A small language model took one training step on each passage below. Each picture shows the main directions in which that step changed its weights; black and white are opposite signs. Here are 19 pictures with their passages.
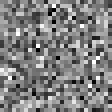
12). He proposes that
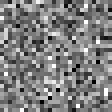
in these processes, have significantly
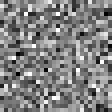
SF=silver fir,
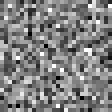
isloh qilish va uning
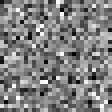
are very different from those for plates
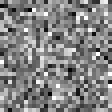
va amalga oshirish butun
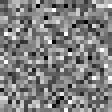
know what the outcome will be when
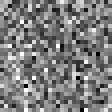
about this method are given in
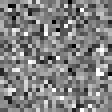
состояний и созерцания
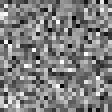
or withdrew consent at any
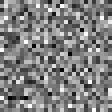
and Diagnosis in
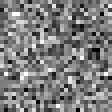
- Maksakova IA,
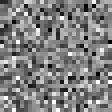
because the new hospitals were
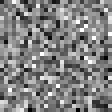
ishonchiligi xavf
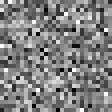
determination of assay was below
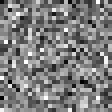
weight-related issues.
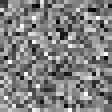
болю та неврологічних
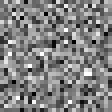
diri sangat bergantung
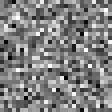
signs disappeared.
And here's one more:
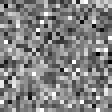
la infidelidad es con una
